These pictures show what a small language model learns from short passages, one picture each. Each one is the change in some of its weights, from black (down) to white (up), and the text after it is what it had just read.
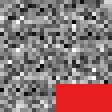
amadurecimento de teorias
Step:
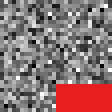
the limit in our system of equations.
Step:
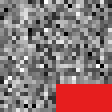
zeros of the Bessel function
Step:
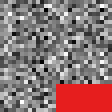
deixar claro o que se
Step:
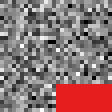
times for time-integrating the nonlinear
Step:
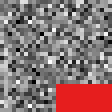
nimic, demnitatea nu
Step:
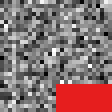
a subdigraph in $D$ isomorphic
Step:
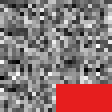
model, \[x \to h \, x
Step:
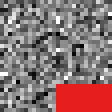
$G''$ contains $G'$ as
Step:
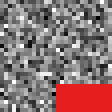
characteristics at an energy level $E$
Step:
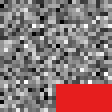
de ifade edilebilir. En
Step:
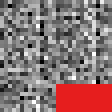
rassomlar sifatida tarixda
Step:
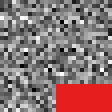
$h\ge 0$ introduce notations
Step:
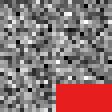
representados em 43 imagens, das
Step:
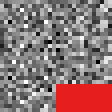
P$). This uses Zorn's
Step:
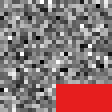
évolution en 2020 (+7 points au
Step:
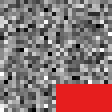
del reactor, ha disminuido
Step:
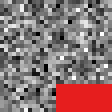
asarlarda Russo inson
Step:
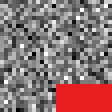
setor energético. A primeira
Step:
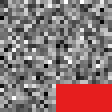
definitions and notation of order theory and domain
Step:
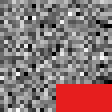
partir d'une alg\`ebre
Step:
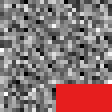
Однак є певні
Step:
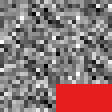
knowledge and mastering the
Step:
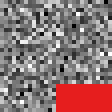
programa de Gestión Pública y
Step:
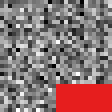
samarali tashkil qilishda katta
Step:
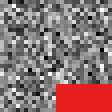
Унинг раҳбарлиги
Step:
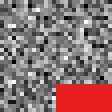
source of each boundary vertex, and split
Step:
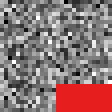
Волноваха шаҳри
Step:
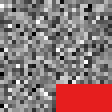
\end{equation} After some
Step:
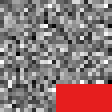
pinturas rupestres em
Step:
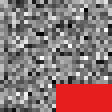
стоящих в правой
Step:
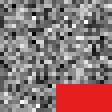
the de Rham complex at the discrete
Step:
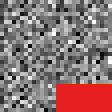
Ular g'allakorlar,
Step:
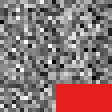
Hermitian codes. \\ \ \\
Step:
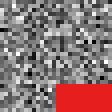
The following lemma is probably well
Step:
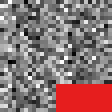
fisico, per cui è
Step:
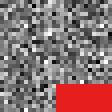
como metodología democrática en
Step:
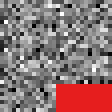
traces and Drinfel'd
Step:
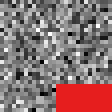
E-Autos auf die
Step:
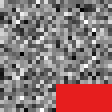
Economic Sciences, Associate Professor,
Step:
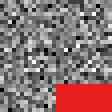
axborot tizimlari asosida ta'lim
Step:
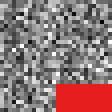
dudoso y seleccionando la
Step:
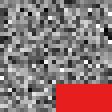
on $u$. Therefore, the proof of
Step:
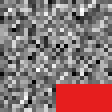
such applications are possible). The ET approach
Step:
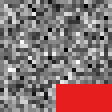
na produção dessa imagem, desde
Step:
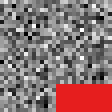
long-run expected average cost
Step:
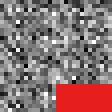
мл шарбатда)
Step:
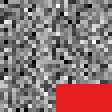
\left( s \right) }{Q
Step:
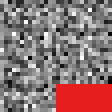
такие как Закон
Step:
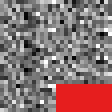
використанні методів
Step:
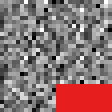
Poisson tensor associated with geometric data
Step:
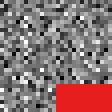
H. Montgomery,
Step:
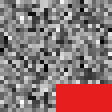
right-hand-side we have
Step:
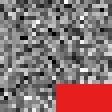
меньшей степени,
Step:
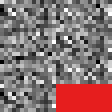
may not, in general, be computationally
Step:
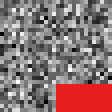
part will be filled in by
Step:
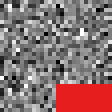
that $\psi'(a)$ belongs to
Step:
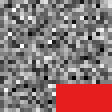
a Blaschke product of degree
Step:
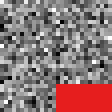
infinitely many such $p$ is another
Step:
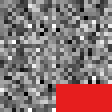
«Axloq haqida
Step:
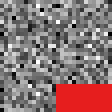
$\Ga^\perp$ denote the character group
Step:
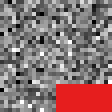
éticos e/ou sustentáveis
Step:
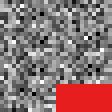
situações nas quais as pessoas,
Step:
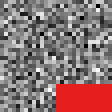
n'a pas connaissance de
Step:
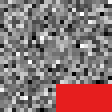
generality. In this case, change the index
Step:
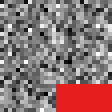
y talleres previos con
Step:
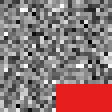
el inicio de la investigación y en
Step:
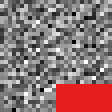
Apoyo a la Permanencia,
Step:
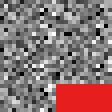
têm um impacto direto na
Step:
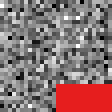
adquire uma dimensão mais
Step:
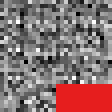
ishlangan tasvirlardir.
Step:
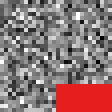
equating the same power of t both
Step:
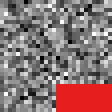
a desinformación sobre el
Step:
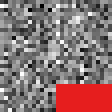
professor (Turkiya) Cham
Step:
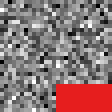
que dos profissionais de
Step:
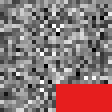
fails to be compact, there are several
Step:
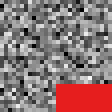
muhandisning asosiy faoliyati
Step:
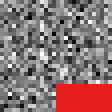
contain approximate solutions of increasing accuracy.
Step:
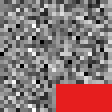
o da possibilidade da cooperação e
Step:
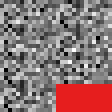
ilmiy adabiyotlar va xalqaro tashkilotlar
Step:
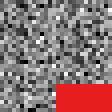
tarmoqlari o'zaro
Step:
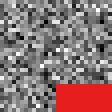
following fundamental lemma, \begin{lemma}
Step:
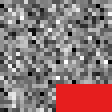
the spacing distributions of
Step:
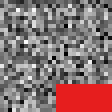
путешествовали в
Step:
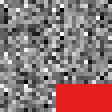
for some $A_1 \sqcup
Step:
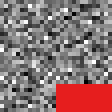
value $a$ be suitably given
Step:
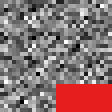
Fabrizio, C.
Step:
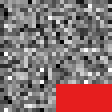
is constant, if $\lambda<\rho$
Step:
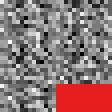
сторителлинг в
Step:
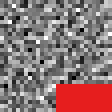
Faizal Achyar,
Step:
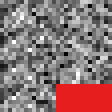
vocal training process, the factors
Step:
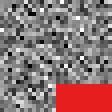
the estimates \[|f(y)|\leq
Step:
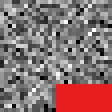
ta'lim olish metodikasi.*
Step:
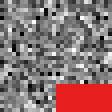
of constants formula. For delay equations,
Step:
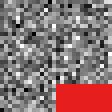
atqarıp atırǵan
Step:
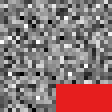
additional $3$-cells are
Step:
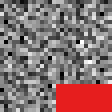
tadqiq qilinmoqda. XX
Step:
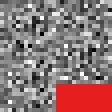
Sangat Tidak Tahu
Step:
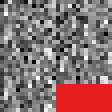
olimlar¹ tomonidan hamda
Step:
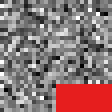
$N-1$, we choose
